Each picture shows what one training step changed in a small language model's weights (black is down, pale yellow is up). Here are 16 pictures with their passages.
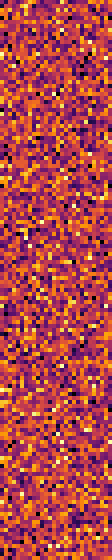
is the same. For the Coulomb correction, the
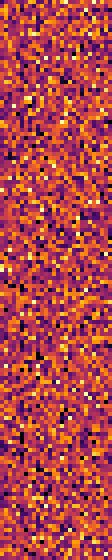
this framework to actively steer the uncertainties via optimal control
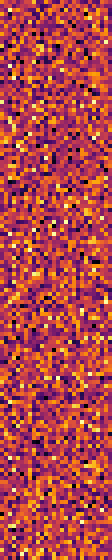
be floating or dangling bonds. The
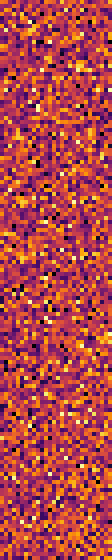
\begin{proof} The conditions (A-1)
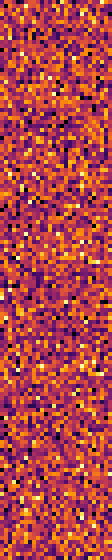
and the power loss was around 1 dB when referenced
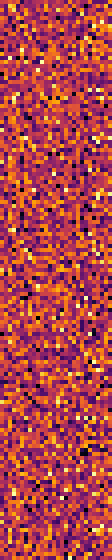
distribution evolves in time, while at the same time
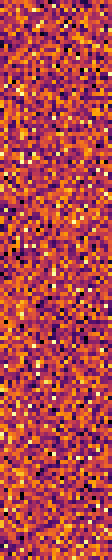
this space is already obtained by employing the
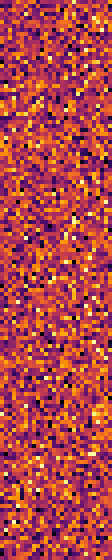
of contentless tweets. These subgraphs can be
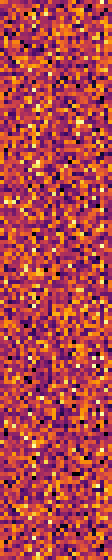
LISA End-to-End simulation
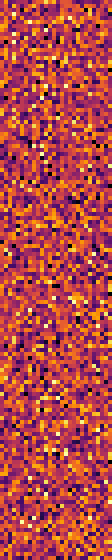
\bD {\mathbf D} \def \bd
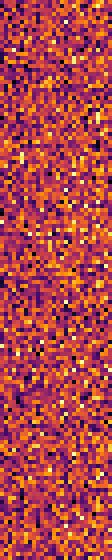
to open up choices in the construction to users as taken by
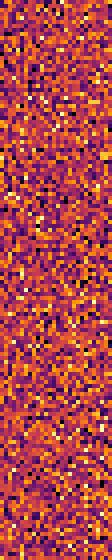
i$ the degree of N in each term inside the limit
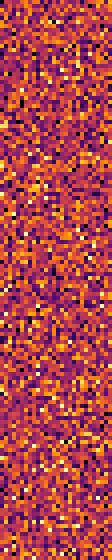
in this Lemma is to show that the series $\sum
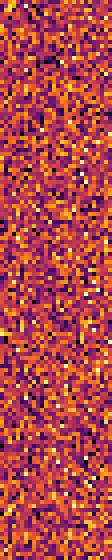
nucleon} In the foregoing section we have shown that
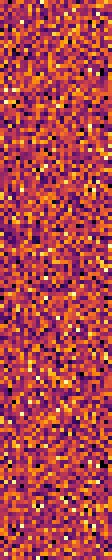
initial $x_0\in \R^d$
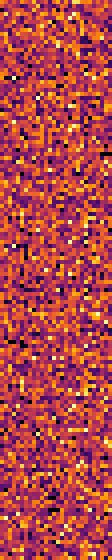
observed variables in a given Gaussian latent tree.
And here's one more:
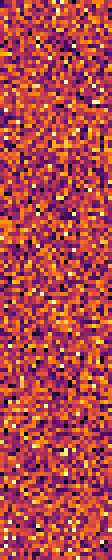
the currently assumed separation of TOI-4010
